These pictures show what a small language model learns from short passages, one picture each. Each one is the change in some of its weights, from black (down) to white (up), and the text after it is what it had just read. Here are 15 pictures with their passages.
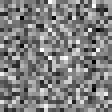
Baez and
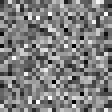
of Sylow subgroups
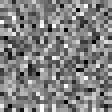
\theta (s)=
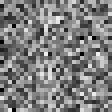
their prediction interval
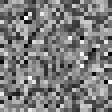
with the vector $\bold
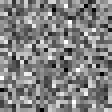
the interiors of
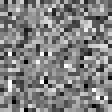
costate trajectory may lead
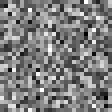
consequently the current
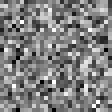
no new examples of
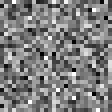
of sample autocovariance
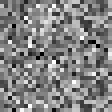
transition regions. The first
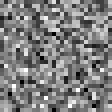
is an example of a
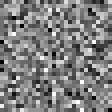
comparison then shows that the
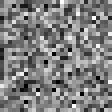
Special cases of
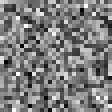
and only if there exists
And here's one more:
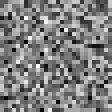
is strongly differentiable at any
